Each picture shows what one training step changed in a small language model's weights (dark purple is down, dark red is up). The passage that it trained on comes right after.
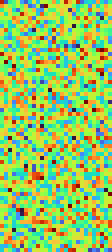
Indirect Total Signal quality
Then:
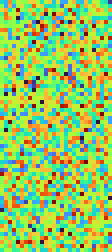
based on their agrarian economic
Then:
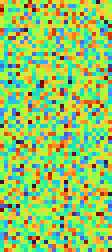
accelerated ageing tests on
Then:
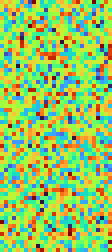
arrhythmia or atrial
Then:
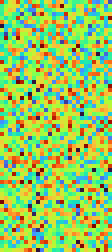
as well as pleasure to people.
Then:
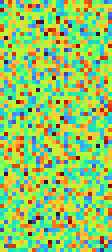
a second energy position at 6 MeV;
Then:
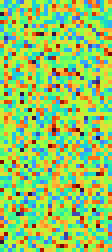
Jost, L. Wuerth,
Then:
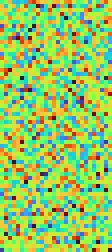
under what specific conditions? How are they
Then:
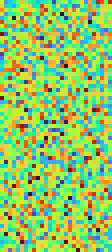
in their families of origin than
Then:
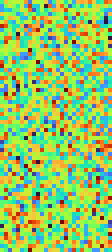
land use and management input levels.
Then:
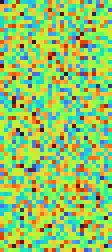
being excited about digital
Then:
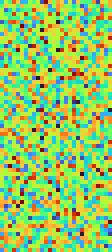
Table 17 - Bulk density
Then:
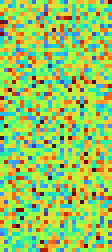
of the nonminimal coupling of the
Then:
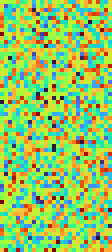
non-observation in another could
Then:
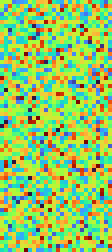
or an established Research
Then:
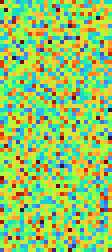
strengthens previous limits on possible
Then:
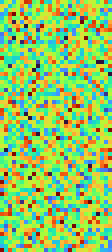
a period of one month, preceded
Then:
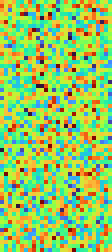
Recycling Challenges –
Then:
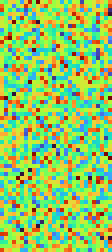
designs boring and outdated.
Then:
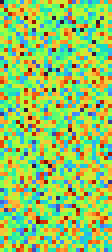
*Diao Improved*. The
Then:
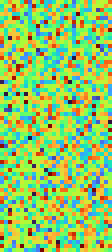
to Sgr A*), allowing for a
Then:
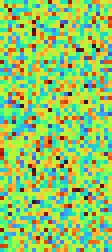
the efficiency of the scheduling
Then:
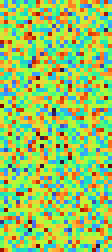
and service providers have to pay
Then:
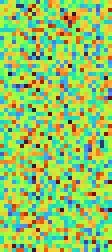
vibration reduction and statistical analysis of the
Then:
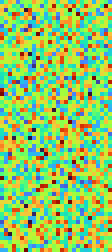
not only by randomness but also by the
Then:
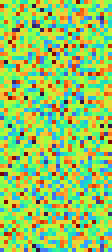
be extracted from it. There are
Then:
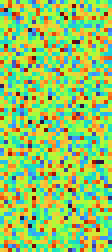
nonlinear multivariable optimization
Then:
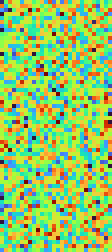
measure of the gas pressure integrated along the
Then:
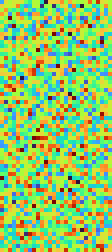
then reads (with dots
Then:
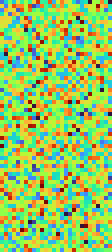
in the UV limit (i.e. the
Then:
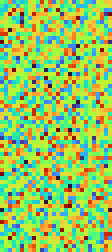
complete protocol and its standardization for
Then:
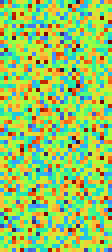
them to start the application process. 2.
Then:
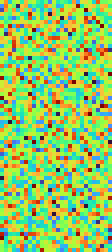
Indalca and ZnO
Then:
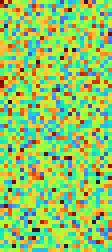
The function ${\cal B}$, in subplot
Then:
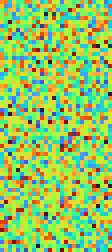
occurrence ratio in the three types
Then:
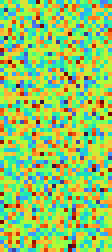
It is clear from our expositions in
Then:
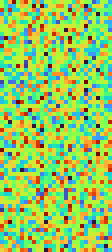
plasmon wavelength should
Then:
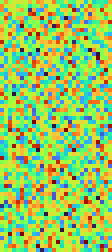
or, taking moments about the level of the
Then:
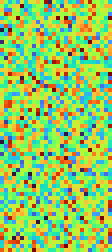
| Poor Concentration | 5 |
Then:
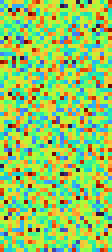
difficulties, but they also respond to
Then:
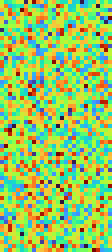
at least 0.5 percent in
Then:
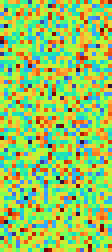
<5% of the respondents reported with
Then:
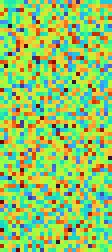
said to be inefficient if the
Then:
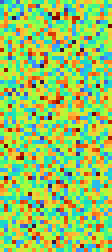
of development Bro's core was modified
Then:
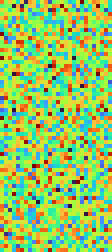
with the syndrome of the
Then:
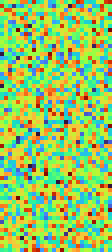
above process with 100 provided realizations of
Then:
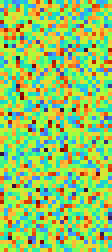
and two screening lengths:
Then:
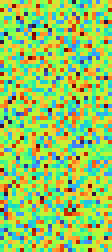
Moving toward cooler dust
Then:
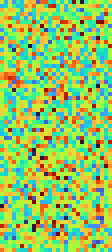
wavelet or Mexican Hat
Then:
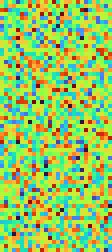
axis, where it is called
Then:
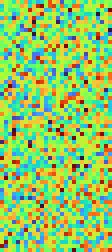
action. The modern pharmaceutical
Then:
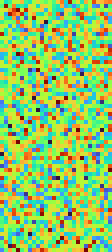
sensitivity of FNAC as a
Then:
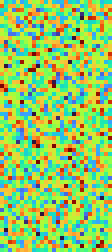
area, the strategy consists of three
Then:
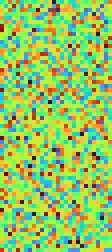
in the English-language
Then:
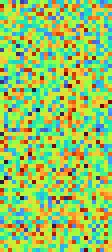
future experiments. For example, the
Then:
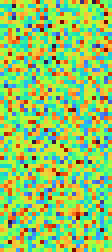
galactic winds were suggested
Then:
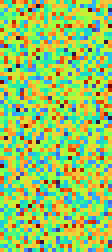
measures 170 μm . The
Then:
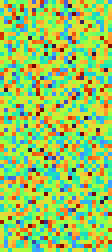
mapping research, our work is based on an
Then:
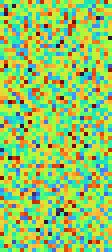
measurements are consistent with millimeter
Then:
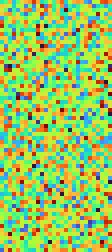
adapter interface, it can be
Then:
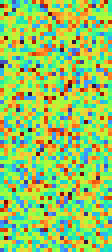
among all categories of staff and
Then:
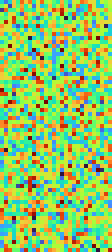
rather spike sequences.
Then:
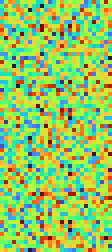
may become infected due to a rupture
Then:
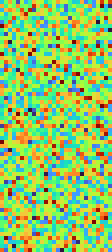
This model includes a proposal of this
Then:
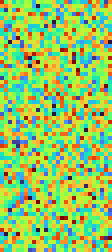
method appropriate to the EMDA
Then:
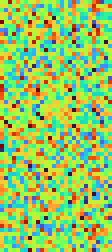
together with a repumping light
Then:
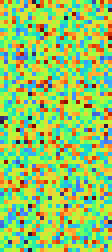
[the part] in a changing and
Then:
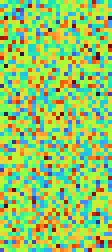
knee arthritis feel
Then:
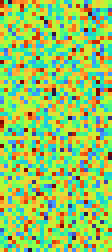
to another could be idealised by
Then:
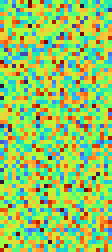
rather than including pixels that do not
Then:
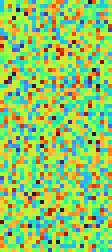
Biography Stuart Clark
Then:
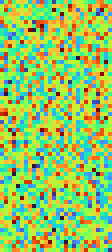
topology and Chang's fuzzy
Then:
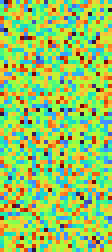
14 10. Operating the MVP
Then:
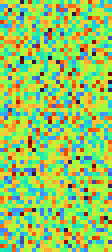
(lesser stable). Thus, the two
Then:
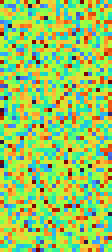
value of the OPE, the expansion
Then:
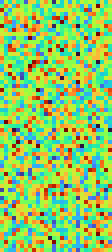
can lead to fibrosis,
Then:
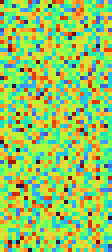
strategies, thereby ensuring
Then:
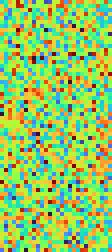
opioids (fentanyl),
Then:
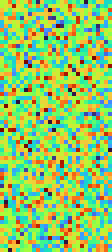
allowed regions [a, b, l,
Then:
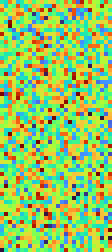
is not fixed for a given frequency. In
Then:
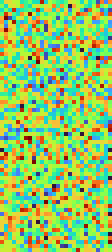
graph 3. GRAPH 3:
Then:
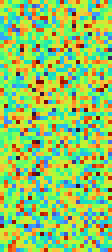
transfer. From this analysis, it
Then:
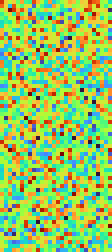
temperature significant remnant life
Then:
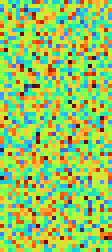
the networks is more involved and will be
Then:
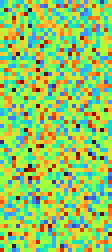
has a random activation parameter that determines
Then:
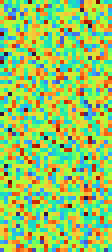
to the properties of the bitumen used in
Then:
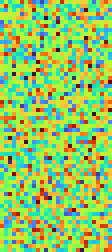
systems have been done since Haldane's
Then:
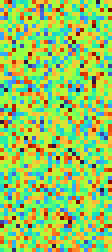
South Indian mercantile
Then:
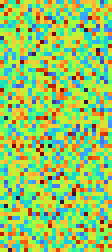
an attempt to predict the effect of
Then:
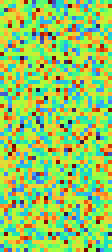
unsafe family environment. As to
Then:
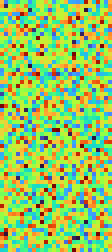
L}{\partial \frac{\partial x}{\partial
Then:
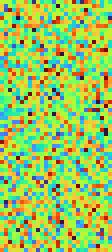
International League Against
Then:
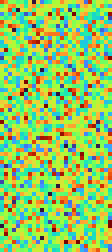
classes (C2-S1) and
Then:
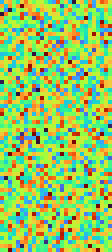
expression, the forces in the molecular
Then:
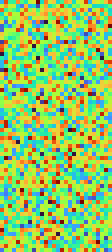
it required 43 kg of dry
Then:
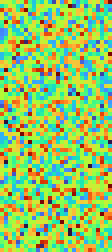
health and safety-related
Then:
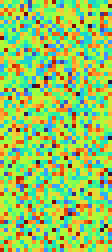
odd dimensions, is given by
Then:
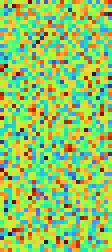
methods of optimizing the spatial,
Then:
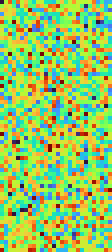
[GenBank] Apollo
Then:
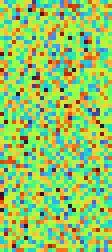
dimesinal set of pure matrix operators
